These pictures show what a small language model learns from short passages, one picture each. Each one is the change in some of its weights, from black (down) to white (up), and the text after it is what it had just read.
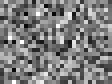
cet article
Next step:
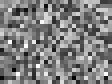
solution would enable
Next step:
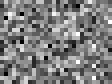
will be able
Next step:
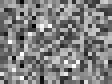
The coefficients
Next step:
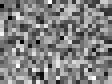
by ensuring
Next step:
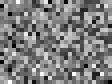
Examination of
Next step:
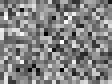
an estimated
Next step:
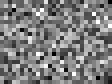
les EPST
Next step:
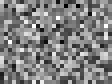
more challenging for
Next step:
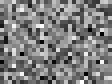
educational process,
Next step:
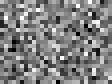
showed good
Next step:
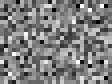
процесс в
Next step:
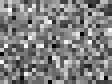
projective space of
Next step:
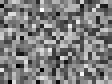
no problem,
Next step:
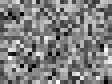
times that the
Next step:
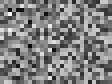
a representation of
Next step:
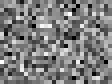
The assumption
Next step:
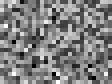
in a way that
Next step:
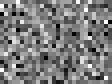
zero. As for
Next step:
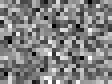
Nacional de
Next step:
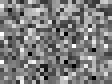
including the initial
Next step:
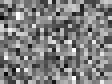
a notation with
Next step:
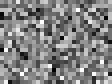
decline in area
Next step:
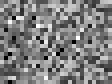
Let $\mathbb
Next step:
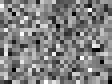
time) employed
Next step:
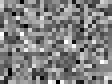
was John
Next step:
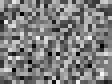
approaches that
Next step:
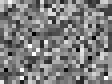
a mechanism
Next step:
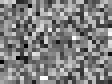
de repente
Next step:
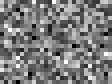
of two classes
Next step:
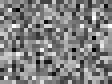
adultos e
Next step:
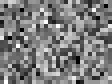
is well represented
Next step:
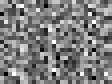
considered as a
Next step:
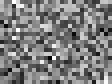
introduction of other
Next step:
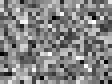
Section 3 contains
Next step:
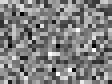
grown in the
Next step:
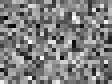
linked to
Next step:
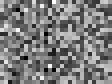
of flow in a
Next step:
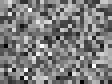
rates are
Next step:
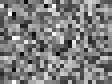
criativa em
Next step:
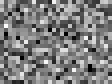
of the section we
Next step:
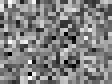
the parameter $\lambda
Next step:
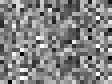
most participants were
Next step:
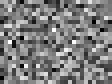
operator and are
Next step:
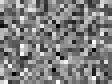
further discussed in
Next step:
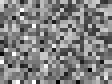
scientific literature for
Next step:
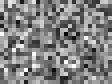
the results by
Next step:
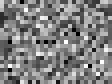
are other possible
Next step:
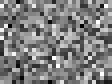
indicators of
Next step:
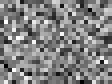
standard for educational
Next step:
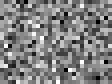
\text{ where
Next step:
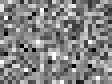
\nu \geq
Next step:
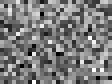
unique fixed point.
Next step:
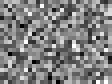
length and number
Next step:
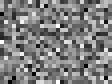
instrument. The
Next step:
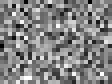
not always be
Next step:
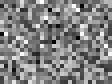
percentages of
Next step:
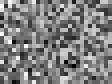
the function space
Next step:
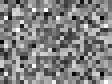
first address the
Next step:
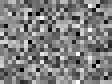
solely on
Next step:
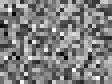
skills of
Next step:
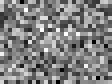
are moderate to
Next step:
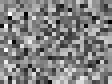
dan memilah
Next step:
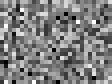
used for forest
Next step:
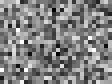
in many cases.
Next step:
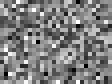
ether (4
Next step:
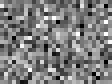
lift di
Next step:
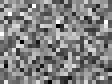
by the factorization
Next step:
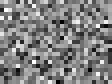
by dirty
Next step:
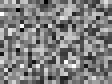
the design 5.
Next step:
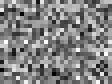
to explain
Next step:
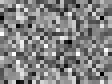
not know about the
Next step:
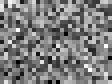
the set of the
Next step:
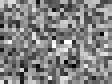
the nine
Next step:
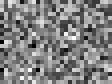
the first result),
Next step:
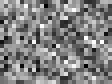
find out the factors
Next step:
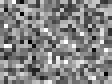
for example by The
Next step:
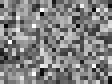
line represents
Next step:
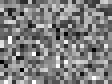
Then for each component
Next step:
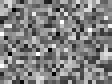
$v$ and
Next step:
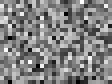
May 7,
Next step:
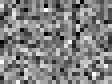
spend. Research
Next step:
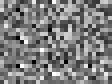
of these cases,
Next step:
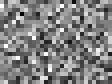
by the triangle
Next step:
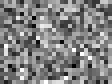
The results computed
